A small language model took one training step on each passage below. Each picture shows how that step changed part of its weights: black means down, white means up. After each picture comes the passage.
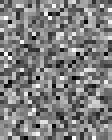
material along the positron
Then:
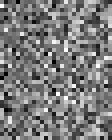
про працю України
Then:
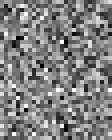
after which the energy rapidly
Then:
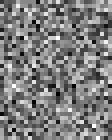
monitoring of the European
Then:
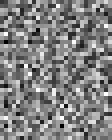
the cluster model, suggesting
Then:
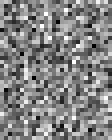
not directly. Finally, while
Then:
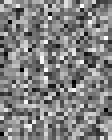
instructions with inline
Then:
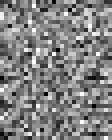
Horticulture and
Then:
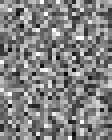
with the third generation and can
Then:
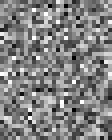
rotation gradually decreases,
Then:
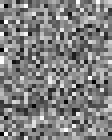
is in an inefficient
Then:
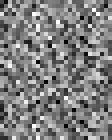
целях экономии,
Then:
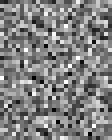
outgoing meson
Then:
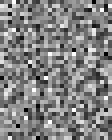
magnitudes normally distributed around
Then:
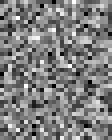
fair. A large
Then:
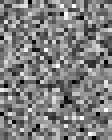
photons in the energy interval
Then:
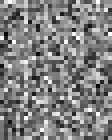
are very similar for all
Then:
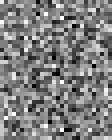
the bolometer time constant
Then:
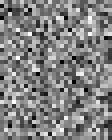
xalqaro savdodagi
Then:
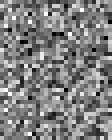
the adoption process by
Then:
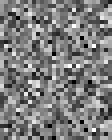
I, E)$, define its
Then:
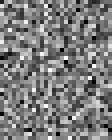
required to extend to
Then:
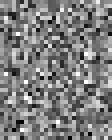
as a function of the transverse
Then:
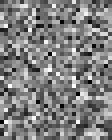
voqelik yoki
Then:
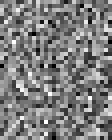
va resurslarini,
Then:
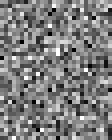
work, $c$ should
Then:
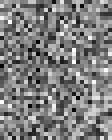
στην οποία
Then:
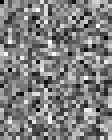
industrial facility into
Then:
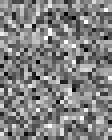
проблема. Не
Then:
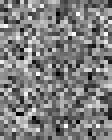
kasbiy ko'nikmalar,
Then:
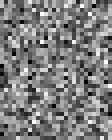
Funktionsweise eines
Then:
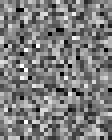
the flatness problem, the
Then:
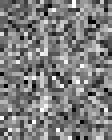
in dergelijke
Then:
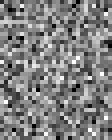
explored here) and it
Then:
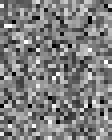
das Neuzeitliche,
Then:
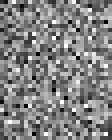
expandido tem como
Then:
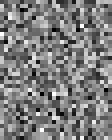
The main result we state in
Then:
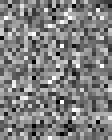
charge $\lambda_{\rm
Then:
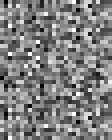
SPDC source
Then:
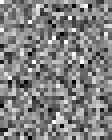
the Cu-poor
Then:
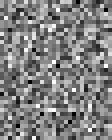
of small size devices
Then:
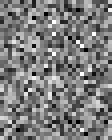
în mod esențial,
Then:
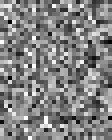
and scalar fields, metric
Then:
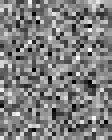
masyarakat rural
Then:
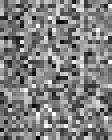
are positive, we can
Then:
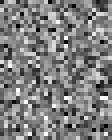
caso/ docentes mulheres
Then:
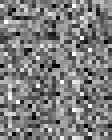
hisoblanadi: 1)
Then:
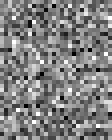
olan “Travma
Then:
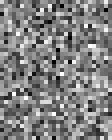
can be used as such a
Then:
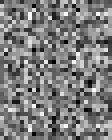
akin to those performed in
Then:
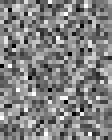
light absorption of two-dimensional
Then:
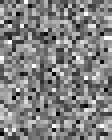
first B20 own analytical
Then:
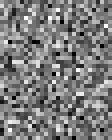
de *feedback*
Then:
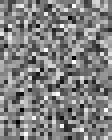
base of the wind.
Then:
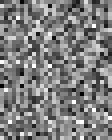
providing minimal visual
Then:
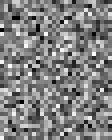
neural network on a
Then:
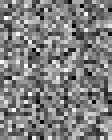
$x$ dependence of
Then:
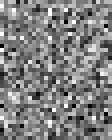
*creativitate* și
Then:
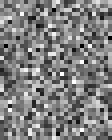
where $\alpha_0
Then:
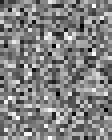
the full extent of information
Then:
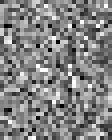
same galactocentric
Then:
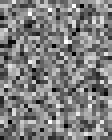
campos de atención
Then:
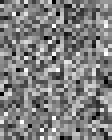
предпринимательства в
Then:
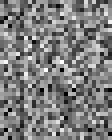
the maximum energy point,
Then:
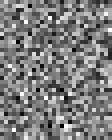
changing the values of k
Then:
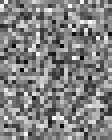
the spin-torque
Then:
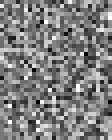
the figure) at 50
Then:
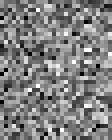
y moriría sin que
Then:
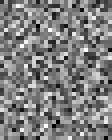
environment of the individual using
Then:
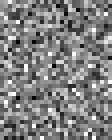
similarly decreased from
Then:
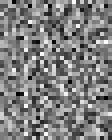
range containing the high excitation
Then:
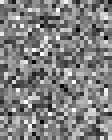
of all O/E is
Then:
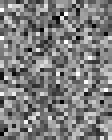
PNUD a la
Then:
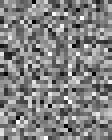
vida, não só dos
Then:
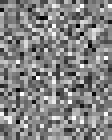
and diffraction potentials of
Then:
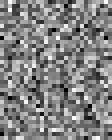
of magnitude less luminous than
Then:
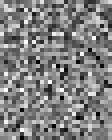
the center but also at the
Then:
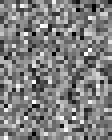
uncertainty in the analysis is introduced
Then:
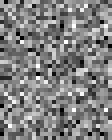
qilib aytganda
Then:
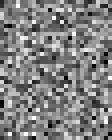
de matrimônios
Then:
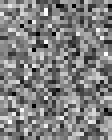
the effective coupling increases to
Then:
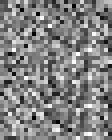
amaliyotda juda
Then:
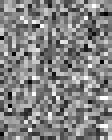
Moldova and the
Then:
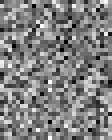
phase is actually obtained.
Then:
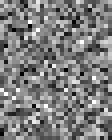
Liouville form
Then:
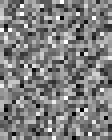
the present disk-free radio
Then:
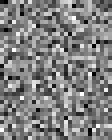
идеального варианта
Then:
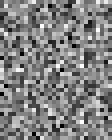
parameters are the same of
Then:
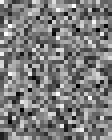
for the Fan and
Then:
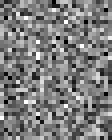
«людина –
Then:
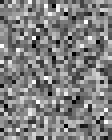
mesmo que não tenha
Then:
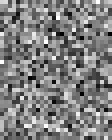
is the conditional distribution of
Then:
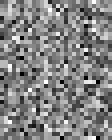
problema social llevando
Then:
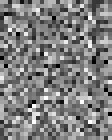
and Czochralski
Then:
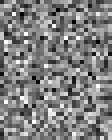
and deletion are shown
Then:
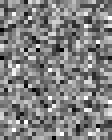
siyasat —
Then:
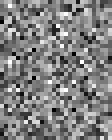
Cada pergunta se
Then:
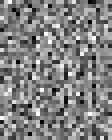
2 ta ekvivalent
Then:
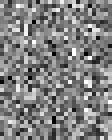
a cutoff of
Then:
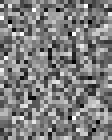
information and political
